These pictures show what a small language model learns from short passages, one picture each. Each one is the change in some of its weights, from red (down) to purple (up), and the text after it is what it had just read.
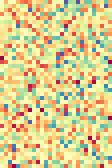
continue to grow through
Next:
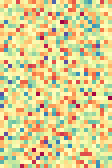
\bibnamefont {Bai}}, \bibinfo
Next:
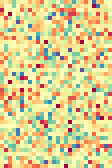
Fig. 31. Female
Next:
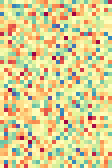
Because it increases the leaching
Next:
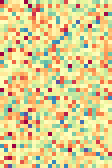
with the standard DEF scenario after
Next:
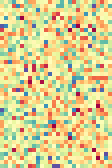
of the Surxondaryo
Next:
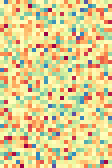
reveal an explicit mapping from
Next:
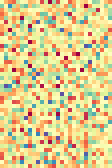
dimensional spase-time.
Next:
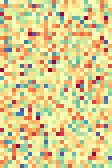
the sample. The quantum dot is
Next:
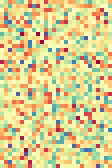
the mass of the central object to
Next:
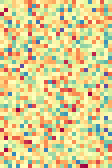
is that there exists a sequence
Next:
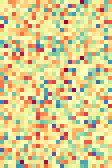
to predict an increase in
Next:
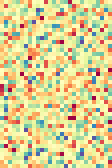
We find that the timing behaviour
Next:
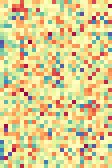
Yong-Zhen's team
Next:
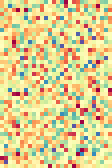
commitment of companies to
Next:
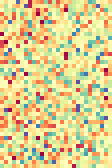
effective potential at one loop, with all
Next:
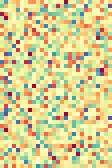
that DARIAH will run
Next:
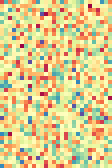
Beyond these examples,
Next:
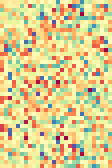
the relational evolution of such
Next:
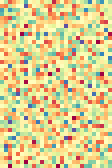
we have \begin{eqnarray}
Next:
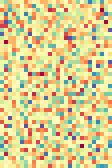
the values of lattice parameters of the
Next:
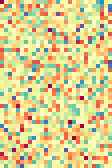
checklist from three (3)
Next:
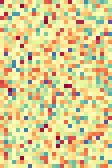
Regime The turning point
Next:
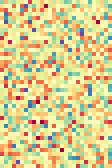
a "delicate"
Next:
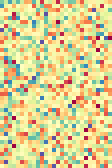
Poor Poor Average
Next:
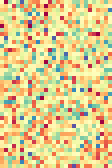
transfer from a laptop to a
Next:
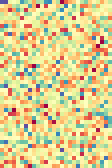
for the VQC. The
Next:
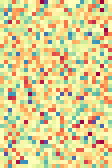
in population growth, economic development
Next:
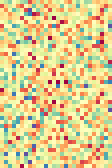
k} point, the sample spectra are
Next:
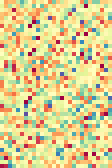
toy-model and light propagation
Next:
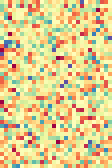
modifies the perturbative and
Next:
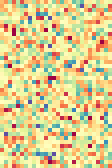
severity and body awareness
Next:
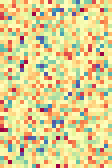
place to relax, to regain
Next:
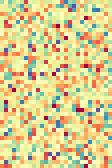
four protective layers: a
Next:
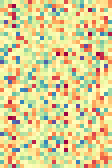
special membership programs,
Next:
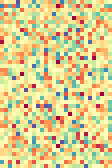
hurdles to using
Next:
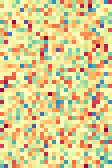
all types of fibres. It can
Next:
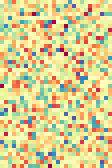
widely increased. Texture
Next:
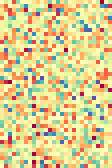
a far superior ability to
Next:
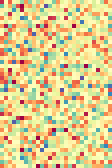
the total execution time, which
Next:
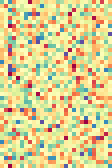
(2018) discovered that
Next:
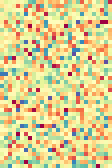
of refereed internal notes
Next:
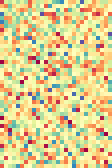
character renders these states
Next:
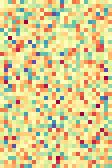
the deterioration of patient
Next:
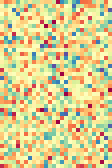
it sounded ghastly
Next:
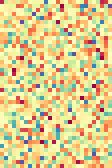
of prescription: The
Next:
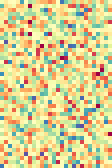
for introducing higher levels of
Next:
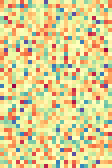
the implicit adaptation to human
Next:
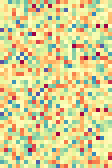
Inorganic and Theoretical
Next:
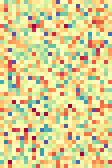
– 17th, León
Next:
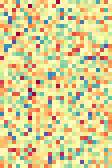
noisy and complex, and the
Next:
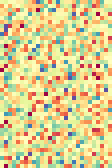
di Bari Aldo
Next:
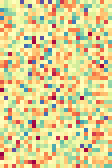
future, stimulating the
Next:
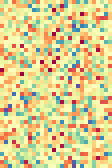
stereotypes. The result
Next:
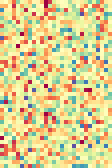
only to the reduced dynamics observed at the
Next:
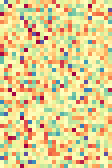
particle deposition onto the
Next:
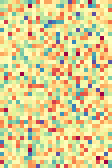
develop good communication bonding between the
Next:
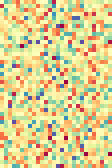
It was established that distal
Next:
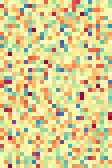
a few respondents stating that they
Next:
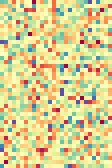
purpose we will do the following.
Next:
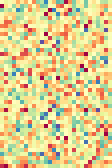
a valid bomb tool but its
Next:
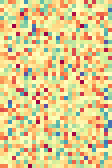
not a trivial task.
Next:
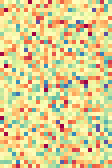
component of a set. This exists
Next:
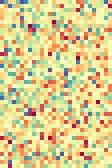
estimate the total area in Europe
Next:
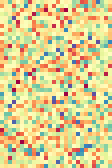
have pointed out that the
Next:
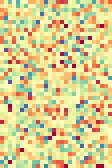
reduce authorship disputes, and
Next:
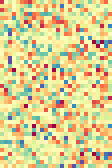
L} )$. Setting
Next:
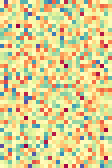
the impact FGM was having on
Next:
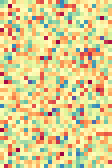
adding white Gaussian noise to
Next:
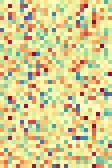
detailed taxonomic polyphasic
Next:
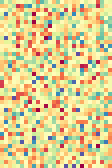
nautical miles of
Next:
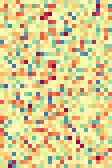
\end{array} $$
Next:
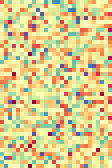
current standard computers. All of these
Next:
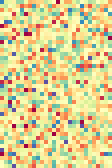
better and efficient generator
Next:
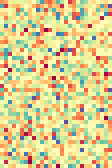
region of Euclidian
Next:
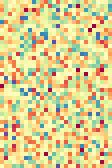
compounds and crystal structures As
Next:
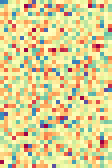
come. AUTHOR
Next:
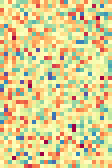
to the loop-induced decay
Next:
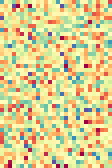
patients with stable angina
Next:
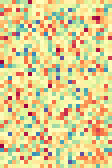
dioxide. It also can be
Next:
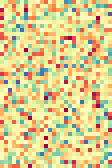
μm) using a
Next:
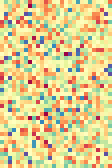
the end of the day, one
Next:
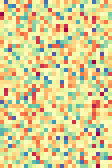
by the researcher (Yin,
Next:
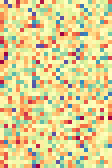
were melt spun at different
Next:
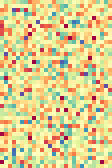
was deployed. The software
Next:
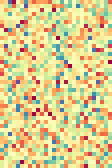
operated or reused in an
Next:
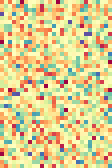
spots are properly chosen on
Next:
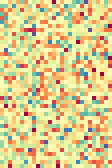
present flavour data,
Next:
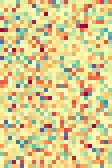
fish. Freshly
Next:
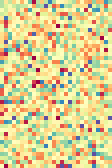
the recognised need for
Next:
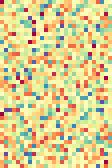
the foreign exchange market and simply
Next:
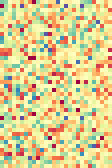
different times but do provide good
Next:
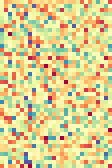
driven by the running of the
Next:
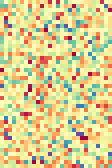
consists only of interacting
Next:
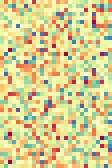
independence, and motivate
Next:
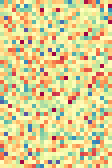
in Table 15. The packed
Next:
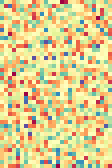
for the covariance matrix of
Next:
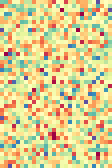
self-reflection papers.
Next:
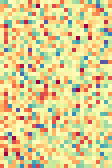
both at the same time, as a
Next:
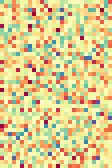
to obtain it. The distributional
